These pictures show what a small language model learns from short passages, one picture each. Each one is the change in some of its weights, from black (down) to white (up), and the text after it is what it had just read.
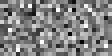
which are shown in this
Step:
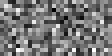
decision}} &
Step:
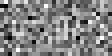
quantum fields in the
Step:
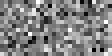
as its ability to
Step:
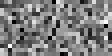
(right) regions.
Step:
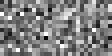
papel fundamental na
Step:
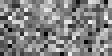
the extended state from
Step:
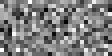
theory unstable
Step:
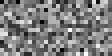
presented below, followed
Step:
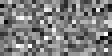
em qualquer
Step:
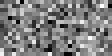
in our device.
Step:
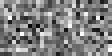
it deviates from
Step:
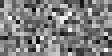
a recursos
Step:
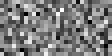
the spontaneous
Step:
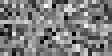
in terms of the
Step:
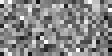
\par The proposed
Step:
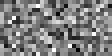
not materialized,
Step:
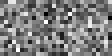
QMC algorithm and is
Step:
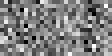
amount of
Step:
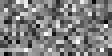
in phase A study.
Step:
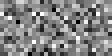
Many situations
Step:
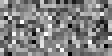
over the whole
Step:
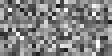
H, Asano
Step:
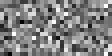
statistical quality of
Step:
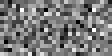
original theoretical
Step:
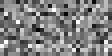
apoyo al
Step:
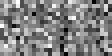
«eine offene
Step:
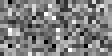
initial state with one
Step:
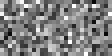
relações entre essas
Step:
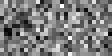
não provoque
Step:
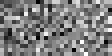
preserve energy and
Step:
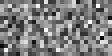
en su agenda
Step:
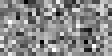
a single field is
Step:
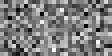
Rules; \quad
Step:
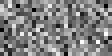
symmetry of elastic
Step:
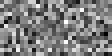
and random networks by
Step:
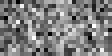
can be viewed
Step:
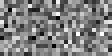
from band-edge
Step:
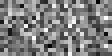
this step has been
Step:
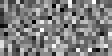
level HDOS
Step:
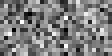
socializar con sus
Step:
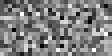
vivant, ce
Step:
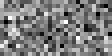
JJ, we state
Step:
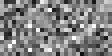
peak centered around the
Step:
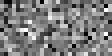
по свом *lex
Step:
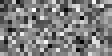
map, which will play
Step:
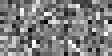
is the second-order
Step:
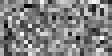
teacher in the
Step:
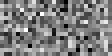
uncertainty in
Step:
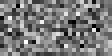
mulig. Dette
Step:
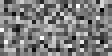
diffraction pattern
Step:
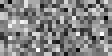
se le puede
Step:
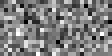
possa representar,
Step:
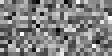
una buena forma de
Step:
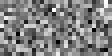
of mass. At
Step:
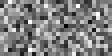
was also demonstrated
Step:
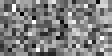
how to predict
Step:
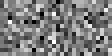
év után
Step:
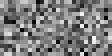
libre elección
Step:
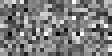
extracted from the
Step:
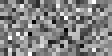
reason we can
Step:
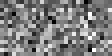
the second term is due
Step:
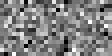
tilidan rus
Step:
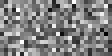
quantum vacuum
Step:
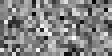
vendida pelos
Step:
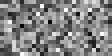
be rewritten
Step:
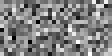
more than an order of
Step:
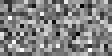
consistent with the generally
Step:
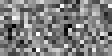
conecta el
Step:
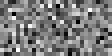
and width of the
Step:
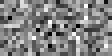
Since vector interactions are
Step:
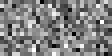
the Republic
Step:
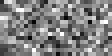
Pedro L.
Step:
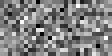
ago, Fast
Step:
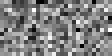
xom ashyo
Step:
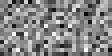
the presence of a
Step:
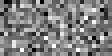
за приклад
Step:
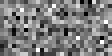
as compared to the
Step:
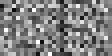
yang dapat
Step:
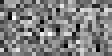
these successes,
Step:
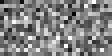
ha facilitado
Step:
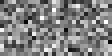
es decir, no
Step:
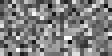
analyzed. In
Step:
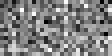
using the hybrid
